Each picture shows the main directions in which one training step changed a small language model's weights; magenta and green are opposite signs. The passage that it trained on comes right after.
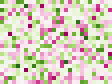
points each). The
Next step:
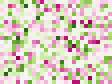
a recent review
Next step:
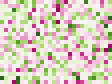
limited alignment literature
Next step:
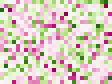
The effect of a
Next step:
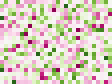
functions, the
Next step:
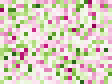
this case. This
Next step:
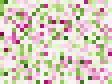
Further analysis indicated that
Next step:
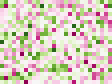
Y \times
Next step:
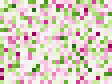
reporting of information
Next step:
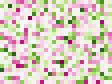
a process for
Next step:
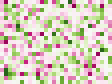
1. Introduction
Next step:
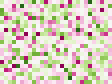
Things. For
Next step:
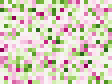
from beverage
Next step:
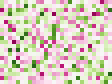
the jet of a
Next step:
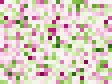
is coupled with
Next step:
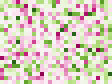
model of environmental
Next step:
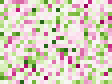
controlling strategies
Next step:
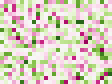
towards propelling
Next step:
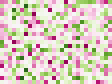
practice they may be
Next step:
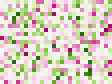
an improved
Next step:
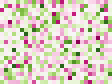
random baseline.
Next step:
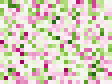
with highest goat
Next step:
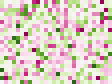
order to raise
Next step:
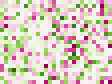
is already a
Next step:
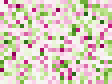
learning models.
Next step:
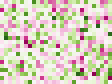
not pay
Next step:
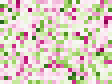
from a 5
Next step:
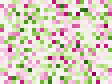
similarity to our
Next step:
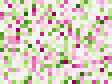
global targets
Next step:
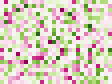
trace. We
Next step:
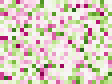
presence of a strong
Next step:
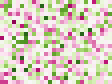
motivation that
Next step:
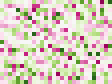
plants lose
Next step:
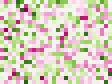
but supply
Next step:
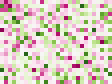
since the presence of
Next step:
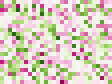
by charge generation
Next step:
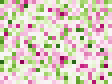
others, so
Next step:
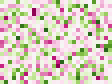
field of education allows
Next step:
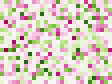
functions to the changes
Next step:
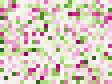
members of the
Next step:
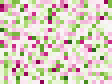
largest negative value
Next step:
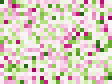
capable of
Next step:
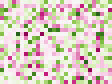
of the nodes
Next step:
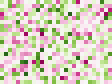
strategically within an
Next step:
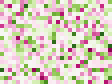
will emphasize the
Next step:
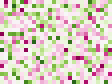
authors declare
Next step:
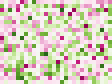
same for the maximum
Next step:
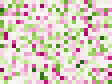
other parts of the
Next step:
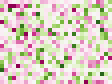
outcome for
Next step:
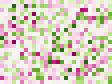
non empty
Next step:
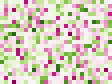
applications whereas the
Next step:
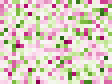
energy scale.
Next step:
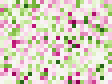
a jump at
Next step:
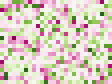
generalised in the
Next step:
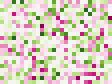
Health Care
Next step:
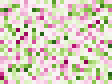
stack of
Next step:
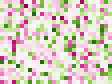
a graphical means
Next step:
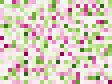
is used to
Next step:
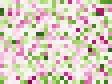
the energy range
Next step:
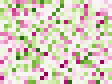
reliability factors from
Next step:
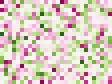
by time)
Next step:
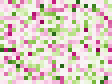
segments A and
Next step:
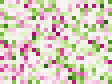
is a measure of
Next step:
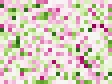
using this teaching
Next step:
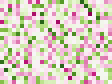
uncertainty. North
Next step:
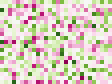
the real measure of
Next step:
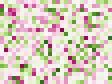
the last study also
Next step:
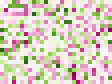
financial information and a
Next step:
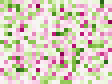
for about two
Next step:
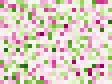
also called “the
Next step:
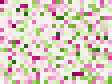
be tested to
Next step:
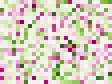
a cluster with
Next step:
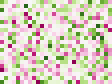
pressures** The
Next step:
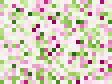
\\ \hline
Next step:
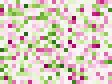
the need for a
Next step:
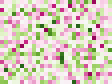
SHEET The
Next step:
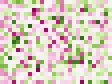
research indicates that
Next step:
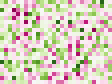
market efficiency this
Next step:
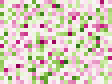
trigger for
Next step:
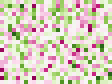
work with operators
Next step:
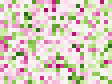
presents a
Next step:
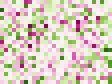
2 In situ field
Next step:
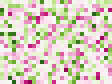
the sample events,
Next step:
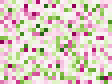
magnitude is also observed
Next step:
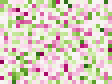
ideas reflected
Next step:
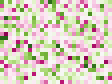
there is only a
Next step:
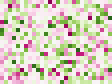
vacuum emerges from
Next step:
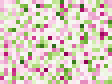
can be seen that
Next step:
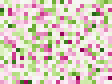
the likelihood
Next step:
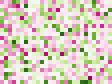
and discussed in
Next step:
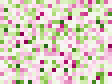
challenging, due
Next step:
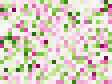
40 keV absorption
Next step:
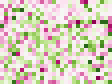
inclination angle
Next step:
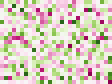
slave to the
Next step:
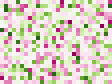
interplay between
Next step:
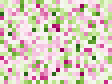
satisfy the constraints
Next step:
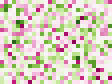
abilities and
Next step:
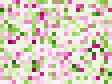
the potential of
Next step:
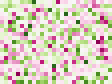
and Physics,
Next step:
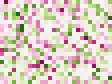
sustainable resources and
